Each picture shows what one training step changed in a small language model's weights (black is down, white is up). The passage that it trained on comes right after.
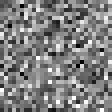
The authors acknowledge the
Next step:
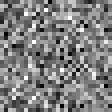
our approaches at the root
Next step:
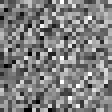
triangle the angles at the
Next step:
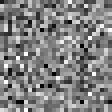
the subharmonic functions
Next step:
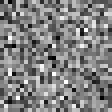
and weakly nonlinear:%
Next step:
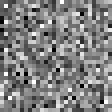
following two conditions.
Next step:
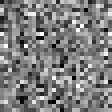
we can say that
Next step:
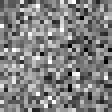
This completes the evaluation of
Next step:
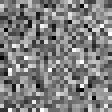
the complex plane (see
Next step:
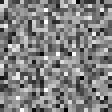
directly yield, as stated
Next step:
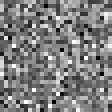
an external potential. After
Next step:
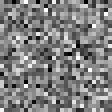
empty yellow cells
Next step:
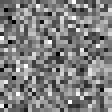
called a {\em
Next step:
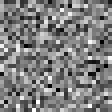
of Zagreb
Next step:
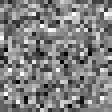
per model, we distinguish
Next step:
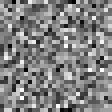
so-called measure density
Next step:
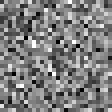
the Jacobian matrix is:
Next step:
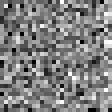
single known input. In
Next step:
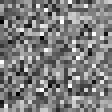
square the top arrow comes
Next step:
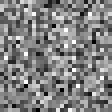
a change of variables,
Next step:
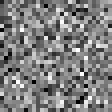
As a consequence the following
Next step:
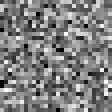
the space must be first
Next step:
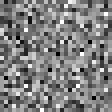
if $k <
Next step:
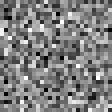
index orthogonal (in
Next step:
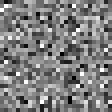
fini, car il
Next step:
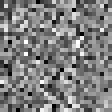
action on the geometric objects
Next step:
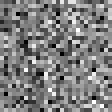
direction can be taken to
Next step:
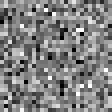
obvious that the maximum degree
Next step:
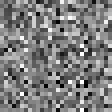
has no interior, there
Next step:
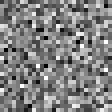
denote the tensor field of
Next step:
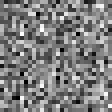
$K$ be a
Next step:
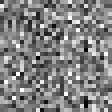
the exponential generating function for
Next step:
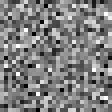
number of researchers including
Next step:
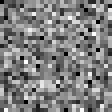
formulation below, we will
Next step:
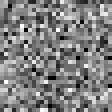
size distorted than
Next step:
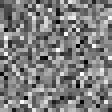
has a subcover which
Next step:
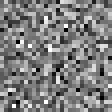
is false, as
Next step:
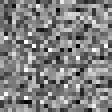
behaves in a
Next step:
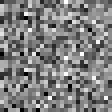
in the sense of
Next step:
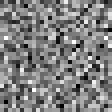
and is assumed to be
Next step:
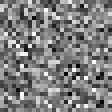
the proposed formulation is
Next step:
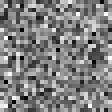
to single-phase
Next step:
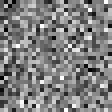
formula (see definitions
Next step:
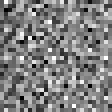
propagation matrix because it
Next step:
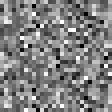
This is an example of
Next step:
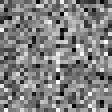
suffices to prove that if
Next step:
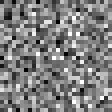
spectral theorem; cospectral
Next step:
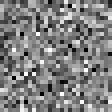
of reducible polynomials,
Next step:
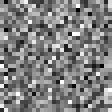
\newblock {\em
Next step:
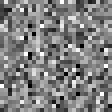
summation arithmetic functions is usually
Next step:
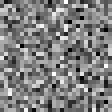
Szpiro and
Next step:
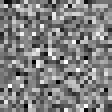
$2$, finally they
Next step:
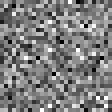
mesh satisfies the regularity constraint
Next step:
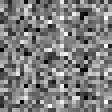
a physicist's
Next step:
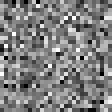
equivalence. We then draw
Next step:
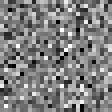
1-integrability of
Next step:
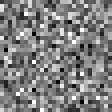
the author's knowledge,
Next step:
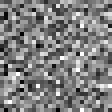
to PET gives an
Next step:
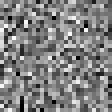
almost everywhere. Hence,
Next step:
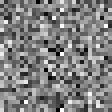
pourquoi on
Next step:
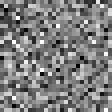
\) and estimating by
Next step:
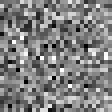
the infinity norm for different
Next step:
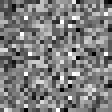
Institute of Mathematics\\
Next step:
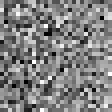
a simple singularity.
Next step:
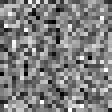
slanted faces above
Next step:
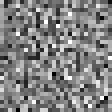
of covariables of
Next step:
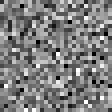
the tagged
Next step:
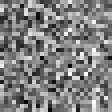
to the validation
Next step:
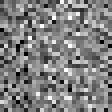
only common zeros of
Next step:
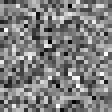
of $X$, the
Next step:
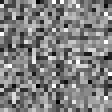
locally empty; in the
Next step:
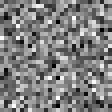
method to prove Lie's
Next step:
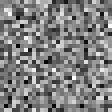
an equitable partition
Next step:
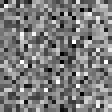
p^d F$
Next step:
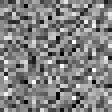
and perimeter is
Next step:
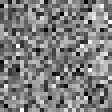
0$ which is clearly
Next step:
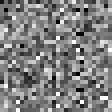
fix the following order
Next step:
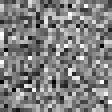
of the singularity.
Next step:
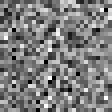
using the coordinate system of
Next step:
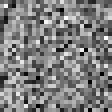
code, holds true for
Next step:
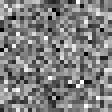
slightly more: there is
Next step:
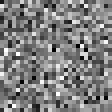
the following corollary.
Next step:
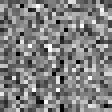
shown to be false
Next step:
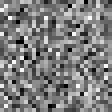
hone this useful
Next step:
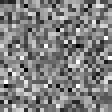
and $Z$ is
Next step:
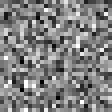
from being understood.\\
